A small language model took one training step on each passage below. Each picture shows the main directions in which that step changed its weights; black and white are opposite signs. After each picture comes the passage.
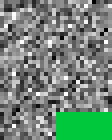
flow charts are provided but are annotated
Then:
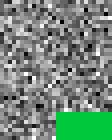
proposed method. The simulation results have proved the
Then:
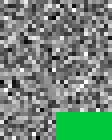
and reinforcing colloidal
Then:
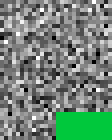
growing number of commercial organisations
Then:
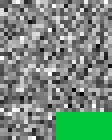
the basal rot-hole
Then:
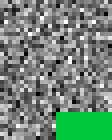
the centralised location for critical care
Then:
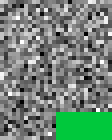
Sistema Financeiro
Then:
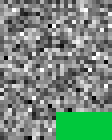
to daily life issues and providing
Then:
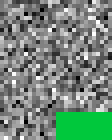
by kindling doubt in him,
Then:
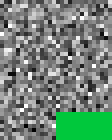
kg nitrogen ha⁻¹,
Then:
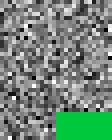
monitoring is essential since
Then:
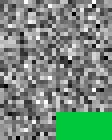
originate through the Darwinian
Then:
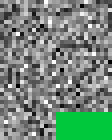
and measured in real-time when the
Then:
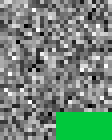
been one of the leading tasks of
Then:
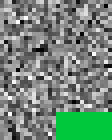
these antioxidants currently limit their
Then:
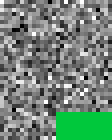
European Testing Lab using X-Ray
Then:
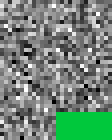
strengthening health services, expansion
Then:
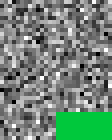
Some people are urged to contact
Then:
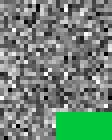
CNN with Various Feature
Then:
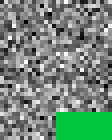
showed malignant epithelial
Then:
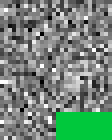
level of 95% (Isreal,
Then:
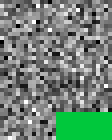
Penn, A. et al.
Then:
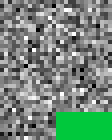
region to low concentration region. Each
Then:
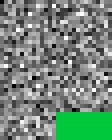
and rules of architectural composition
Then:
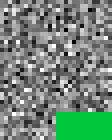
the complexities of *in vitro*
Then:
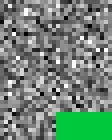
of data points in three-dimensional
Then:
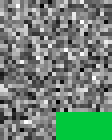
immediate effect of smoking on
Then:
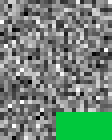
of buffer employed requires great
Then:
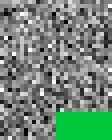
and Green Software Development.
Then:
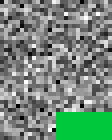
framework (Casiolato et al,
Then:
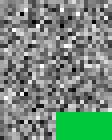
creates a significant bottleneck
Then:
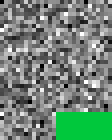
dynamic stability and turbulent
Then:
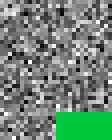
with multiple entities were entered, of
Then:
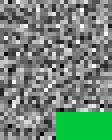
masses did not have a noticeable
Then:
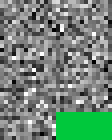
been shown to increase human activities' influence on the
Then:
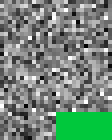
The stochastic process $X(t)$
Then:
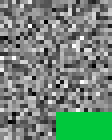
Section §4.1, except the
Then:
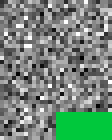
clients tend to perceive small
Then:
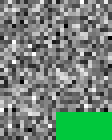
last two decades, a vast
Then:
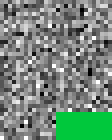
support to female migrants
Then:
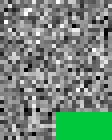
the poet but that of one of the
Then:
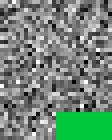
can grow through wise decisions. Some
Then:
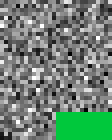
cohort were forming stronger
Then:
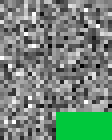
safety. *Current Opinion
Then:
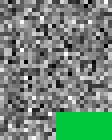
be many visitors or not. So the
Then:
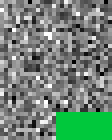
legitimize a war of conquest
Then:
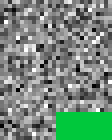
the synthesis of these proteins
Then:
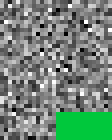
representation of form $$Y(x,
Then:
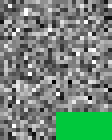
of rules and procedures in order to
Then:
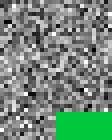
for a new impact pulse occurs very
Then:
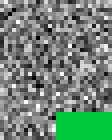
spread of false narratives in
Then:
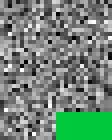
questionnaires were circulated.
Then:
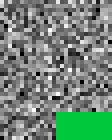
improved inter-agency collaboration,
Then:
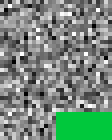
group with e as the identity. A
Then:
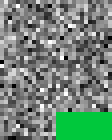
Roberts et al. (1997)
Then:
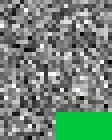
with acetic acid and pyridine
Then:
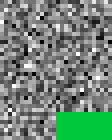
each component of the systems was considered. For this
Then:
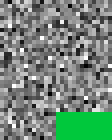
achieved, the elements of the plan
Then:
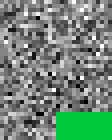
as they live through the various stages of
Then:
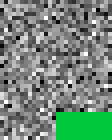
- 1 Ibero-American
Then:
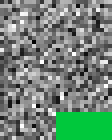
material and ensuring sufficient resources and services are
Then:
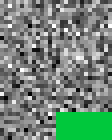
survey questionnaires were given and
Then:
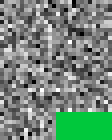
loading conditions. A prosthetic structure
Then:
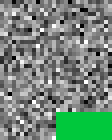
researcher can do to facilitate her or
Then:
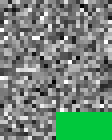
the third generation three times
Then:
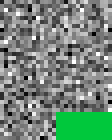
curation lifecycle. We've
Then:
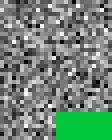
point of system lexicology have not been
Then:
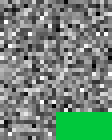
the same approach as for the *EI* and
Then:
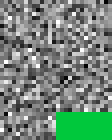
explains the human body as a functional
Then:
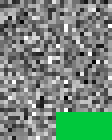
geographic information system method in Levi
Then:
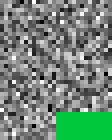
the world they have left behind them
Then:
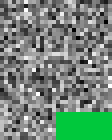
and Selection**: The most relevant
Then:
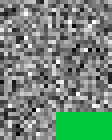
and water treatment activities for agricultural
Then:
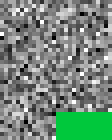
and provided subject-matter expertise
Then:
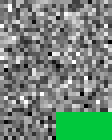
to improve the environment. Actions include
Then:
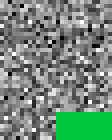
input lever 1 revolution? In a
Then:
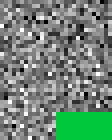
that there are five independent currents
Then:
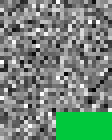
Walked by patient within.
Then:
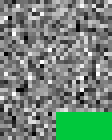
objects. However, the FSM's
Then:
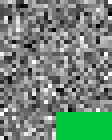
Factor fac_{hard} -
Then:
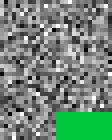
are attested in parenthetical
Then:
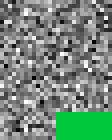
of their respective faculties and post
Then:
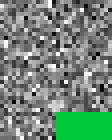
\bar{v}] \cdot
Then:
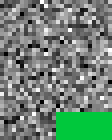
when the patient is ill, and guides
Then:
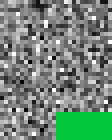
activity was found in the Kuansing
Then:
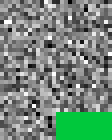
accuracy. Figures 4 – 7 show the results
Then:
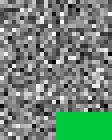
the strength of the bacteria and that
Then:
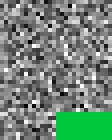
that is more obvious than with adults. This
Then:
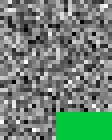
effect on emissions. This lines up with
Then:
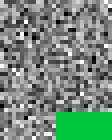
(Section 5). The practical calculation
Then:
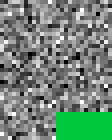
CELLS. Average stress
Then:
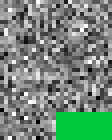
Gearing up regional initiatives for EU
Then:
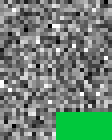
to bind to diol compounds.
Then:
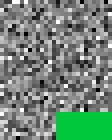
experiment. Figure 1 presents a block
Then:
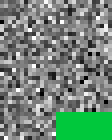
the monotonicity requirement, by
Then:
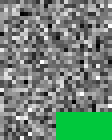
to government. However, as a government is
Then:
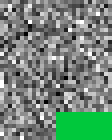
COVID-19 vaccine,
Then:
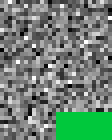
design aircraft should be based on the
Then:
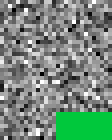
is an acceptable method for calculating factor
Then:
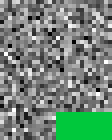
multiple tasks, and each task
